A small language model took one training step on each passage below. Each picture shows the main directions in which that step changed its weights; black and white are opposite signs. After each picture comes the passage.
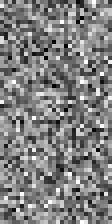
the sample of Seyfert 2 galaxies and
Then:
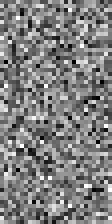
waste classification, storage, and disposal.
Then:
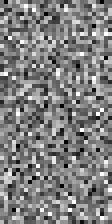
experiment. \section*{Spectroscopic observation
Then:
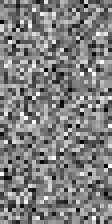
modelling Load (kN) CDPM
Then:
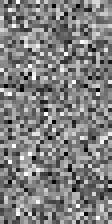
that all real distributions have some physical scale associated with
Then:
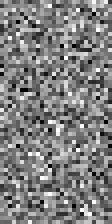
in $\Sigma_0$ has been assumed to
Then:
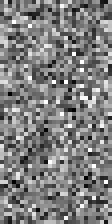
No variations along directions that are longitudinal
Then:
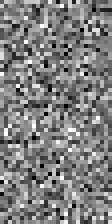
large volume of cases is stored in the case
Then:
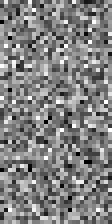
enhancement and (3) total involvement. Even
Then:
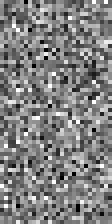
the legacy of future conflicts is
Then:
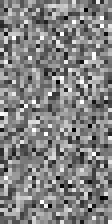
enhancing economic opportunities. 11 English and Digital for
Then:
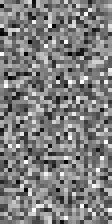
models for quick and a priori estimates of the
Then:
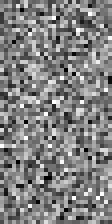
for applications involving \textit{approximate
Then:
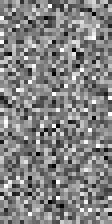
of [FeII] as a tracer of
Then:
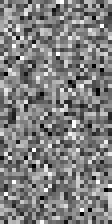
then moisture entering through the edges has
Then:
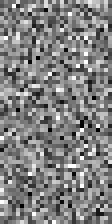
pulsar, and are probably shock
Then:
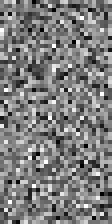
and Implementation of Analog Multiplier
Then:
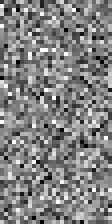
(MCK). Gaps in MCK
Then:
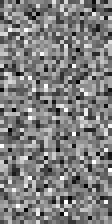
of the figures, the stimulation level was
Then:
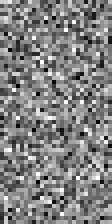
Development} A substantial amount of research has been conducted
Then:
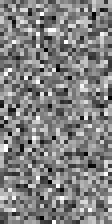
up cannot be learned from.”
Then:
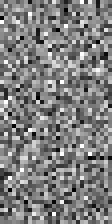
it, Collaborative Professionalism
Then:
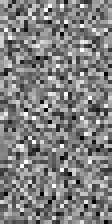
to an even number $dr(2)$. The
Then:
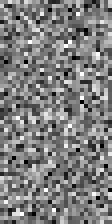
data set is very sparse in some
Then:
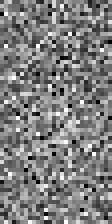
one of the gates is increased to
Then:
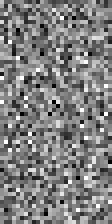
Vol.% porosity |
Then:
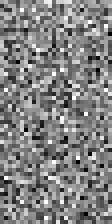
is to propose a new method for solving assignment
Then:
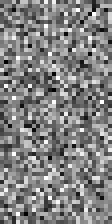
of 100 premature infants were
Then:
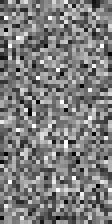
in (2) that if one writes
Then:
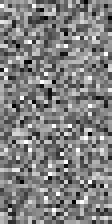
into two mirrored sets of bands,
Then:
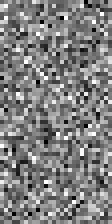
sport field are the subject of many interesting studies
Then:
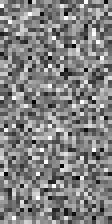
isolates were completely susceptible to it. In
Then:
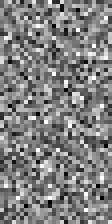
correlators at leading order. The counting is
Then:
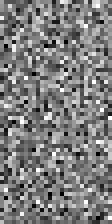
comparison to other nasal ones.
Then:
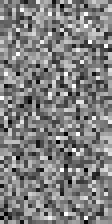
to select the appropriate encryption algorithm based on this
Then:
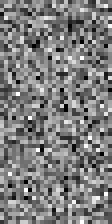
of precipitation exceeds rate of
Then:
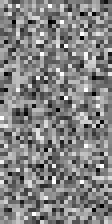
development of chaos theory are chaos
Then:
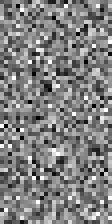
from an original document and concatenates them
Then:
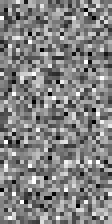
finite only above the critical point) gradually
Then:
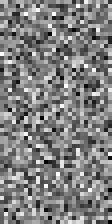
of warnings with a high false positive
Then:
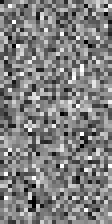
search, career guidance, and placement
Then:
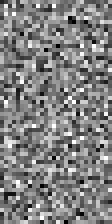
curbing the effect of environmental noise even when
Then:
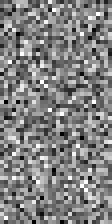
Induced Spleen Toxicity In
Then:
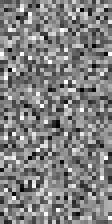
lines can be obtained by integrating the following differential equation
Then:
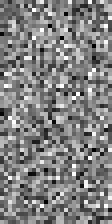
in insulin secretion, insulin
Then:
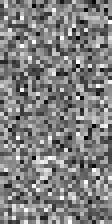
and reduced wealth and income inequality contribute to
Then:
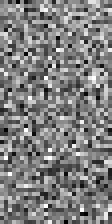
means of numerical analysis. Among the components of the
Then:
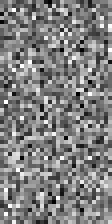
for Advanced Materials, Department of Physics and
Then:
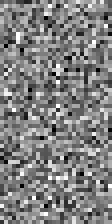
It is because, as formulated in
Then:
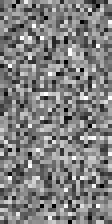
the author(s) and do not necessarily
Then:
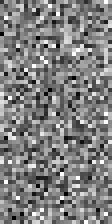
R substitution has been found to stabilize the
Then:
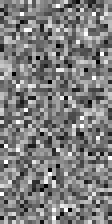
be incoherent, as in spontaneous
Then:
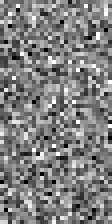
fibers with high birefringence,"
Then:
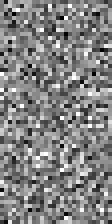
solicit participants to publish their journal club
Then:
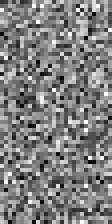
and requires further research. For the time being,
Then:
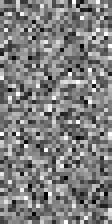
\bea \label{eq:n1}
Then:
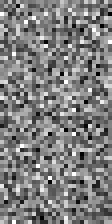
the creation of an European Union that enables children
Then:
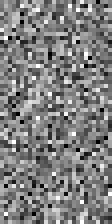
& - \mbox{\boldmath
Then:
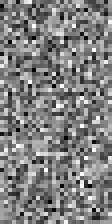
and Humanities, which coordinates the
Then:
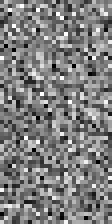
the $21$~cm HI emission line from
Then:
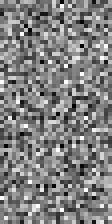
to electronic degrees of freedom and to each
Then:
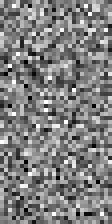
and heavy tails of the return distributions,
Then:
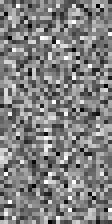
variables such as Secure Attachment
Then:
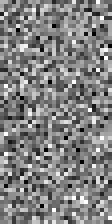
a_r a_r \nonumber \eea
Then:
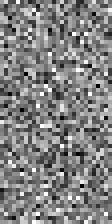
of an edge change to the Fiedler number
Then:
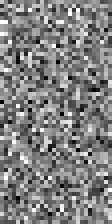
are not only for self-employment.
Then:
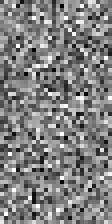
a converter; and refining to purify
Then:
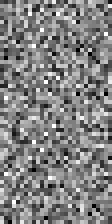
peak systole. In Figure 3, shear
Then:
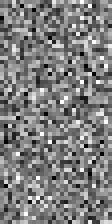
General Health Act says that all public health
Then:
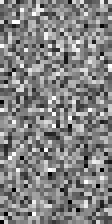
between ordered and disordered phases. The
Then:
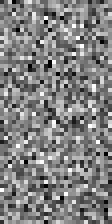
78%, as well as consuming the
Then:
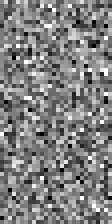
M., Ozretic-Dosen,
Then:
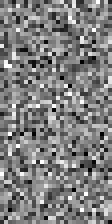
the core radius $D_a$ is determined
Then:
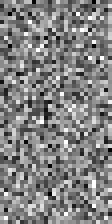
case of calcite, where the FSR peaks
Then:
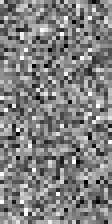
tiller number, and grain yield was correlated
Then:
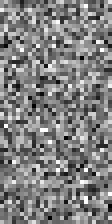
et al. 2010). Aside from general
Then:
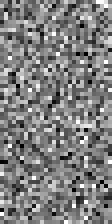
calculations. \begin{acknowledgments} This
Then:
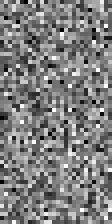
of the body are centrally located
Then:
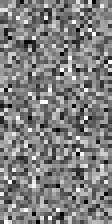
commentaries Language English Languages other than
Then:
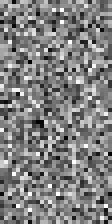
periodística deportiva.
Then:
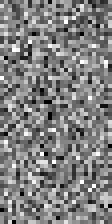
Simulations (MCS) were run for different
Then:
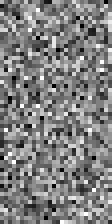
differentiated subtypes (AT and
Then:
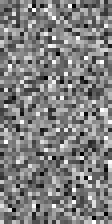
bridge between MC and Langevin
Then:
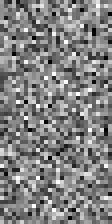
is also clear from table 1 that subject-verb
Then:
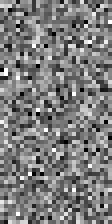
better in allocating my time and
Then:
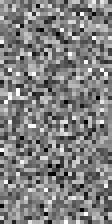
of GO produced in the form of dispersion without
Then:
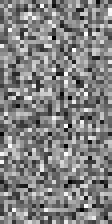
variable governing the adsorption of metal ions
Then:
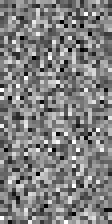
The authors studied the direct real estate while there
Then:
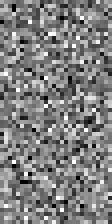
– header; 3 – shell; 4 –
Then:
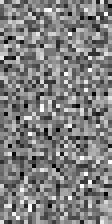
\midrule $\rm{AcousticCur}$
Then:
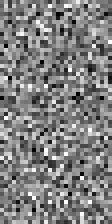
Insects as Niche for
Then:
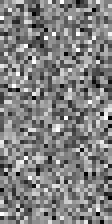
\bibnamefont {Fedorov}},\ and\
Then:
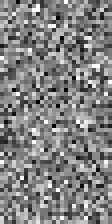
different template)} & 0.441
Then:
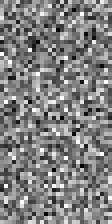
of the accelerator, or even to energy
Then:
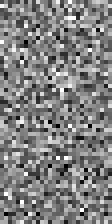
improve gCT image reconstruction algorithm by exploring the
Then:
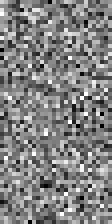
dynamic stresses are namely (1)
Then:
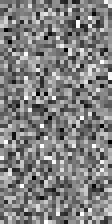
Pantheon+SHOES datasets.
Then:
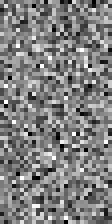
and guidelines to make a difference from ordinary
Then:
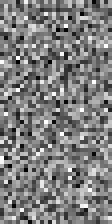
the strength of our tool is the following
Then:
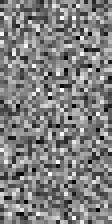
that we have leveraged in the creation of
